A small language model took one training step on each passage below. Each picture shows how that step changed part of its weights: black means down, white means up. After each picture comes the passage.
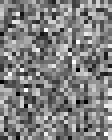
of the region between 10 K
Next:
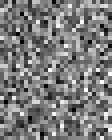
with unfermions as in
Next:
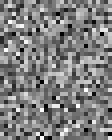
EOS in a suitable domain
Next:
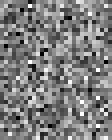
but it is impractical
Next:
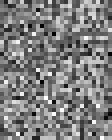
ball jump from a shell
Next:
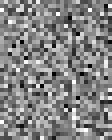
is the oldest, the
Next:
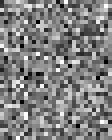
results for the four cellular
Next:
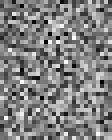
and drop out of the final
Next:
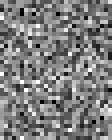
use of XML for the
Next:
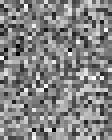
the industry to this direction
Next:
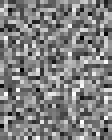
of group, & energy of
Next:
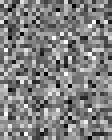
$\ROUH$, defined
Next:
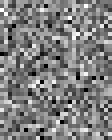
parameters, $\Delta T$
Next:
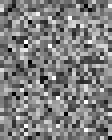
as all on-board
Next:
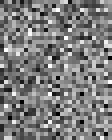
during frequency conversion mainly originates
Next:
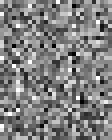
As discussed in the previous section
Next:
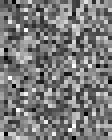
implemented in closed form due to
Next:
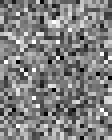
without violating the `no
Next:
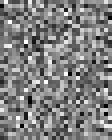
magnetic field has an effect on
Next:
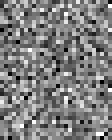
\sin \phi =
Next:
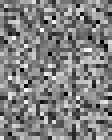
is that the general solutions of
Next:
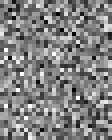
on the GMRF
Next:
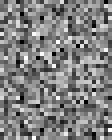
Another arena of
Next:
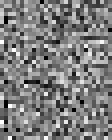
obtained in this way. While
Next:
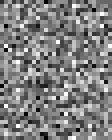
integratively. %Many
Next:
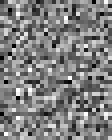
the same distance. %For
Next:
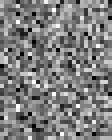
MSSM light gluino
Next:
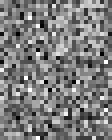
although there are no indications
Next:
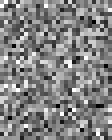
the RSRP series is
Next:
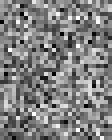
that M\,54 is associated
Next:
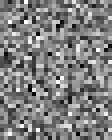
Max. difference (\%)
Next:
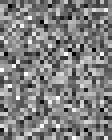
invariant sets of diagrams. The
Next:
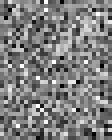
a given point and a
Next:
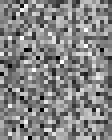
is doping the bulk
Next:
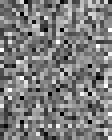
we apply early stopping with
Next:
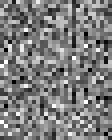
unification, as well as
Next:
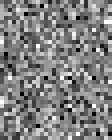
changes only by about 10\%
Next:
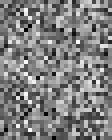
leads to the lack of
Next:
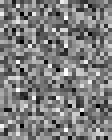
revivals are
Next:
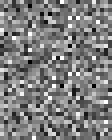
such as the model discussed in
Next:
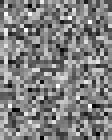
analysis. In order to gauge
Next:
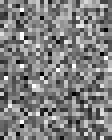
follow-up study and further
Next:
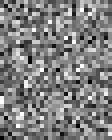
graph by removing the left
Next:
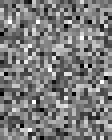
indices allow to write a set
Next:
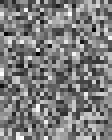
by others but remained
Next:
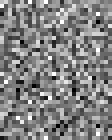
of ones felt
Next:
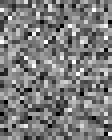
circular waveguide,
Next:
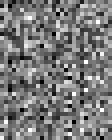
trace preserving operators satisfying
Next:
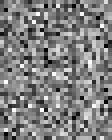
do not see additive
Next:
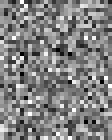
the results obtained by solving the
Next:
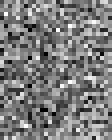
one. Previous white dwarf
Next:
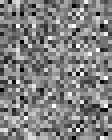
has been studied to obtain the
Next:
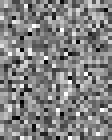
the results very accurately for the
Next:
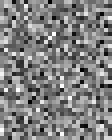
by the Center for the
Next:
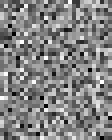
and B the set of
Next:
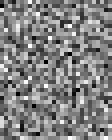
dot, into one arm of
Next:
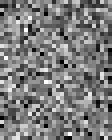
edges into a 2D
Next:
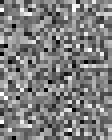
solutions, dynamic deployment,
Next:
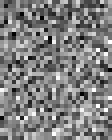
become an important solution to rapidly
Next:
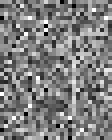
the oscillators, which
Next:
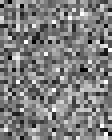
to obtain the density and magnetic
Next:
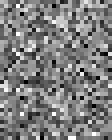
is formally defined as:
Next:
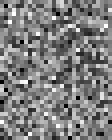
represents the detected bug, as
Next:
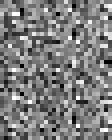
little of the behaviour of that
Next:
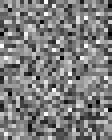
September 9 to
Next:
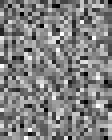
dopant drift is
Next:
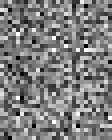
suppression of the emitted flux
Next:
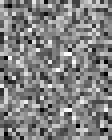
uncertainties on the relative response coefficients
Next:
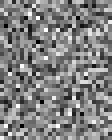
companion. These events are
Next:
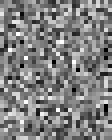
of the Lie algebra can be
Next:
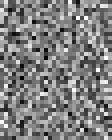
specifically, after controlling for
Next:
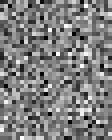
reception and zero for non
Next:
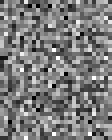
$, for $\beta \ne
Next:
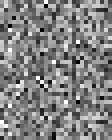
the same objective, and a
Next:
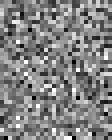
of the photons parallel to the
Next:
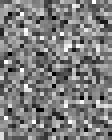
, \end{equation}
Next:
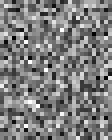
in terms of group-related
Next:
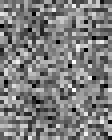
at late times. See
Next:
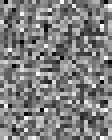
assume the C-type
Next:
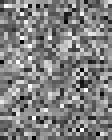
operators is implemented by \be
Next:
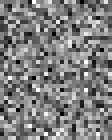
sampled 1600 starting
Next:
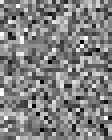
can be resolved if the resolution
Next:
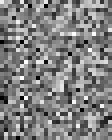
the mobile cellular
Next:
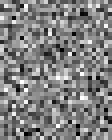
to the expectation of a large
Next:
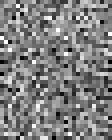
is a collective process, but
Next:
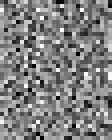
current\_cap) <
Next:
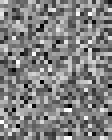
In each plot, we
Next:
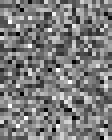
quasiparticles here; the
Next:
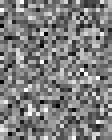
be explained by employing the
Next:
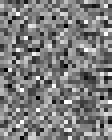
context of a regression model the
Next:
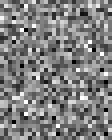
to the values we determine from
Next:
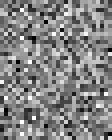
and processes. Biomass
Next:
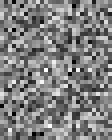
supported in part by the National
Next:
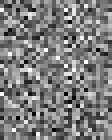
process. It requires human
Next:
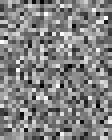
& Doukas,
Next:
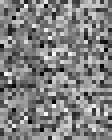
the transport and global magnetization measurements
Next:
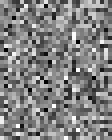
the classical properties of a
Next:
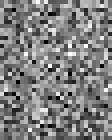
orden de las
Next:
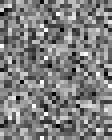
delete any information
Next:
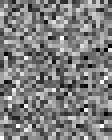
and their Yukawa matrix.%
